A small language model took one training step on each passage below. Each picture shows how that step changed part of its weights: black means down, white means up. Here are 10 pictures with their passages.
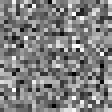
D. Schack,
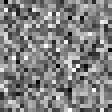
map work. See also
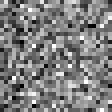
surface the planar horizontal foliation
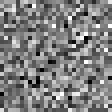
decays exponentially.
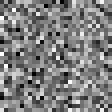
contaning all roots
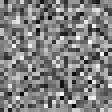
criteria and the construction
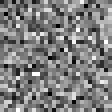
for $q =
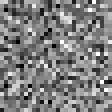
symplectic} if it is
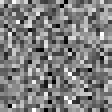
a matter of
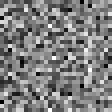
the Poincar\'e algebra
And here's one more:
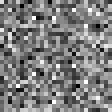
a countable language has either
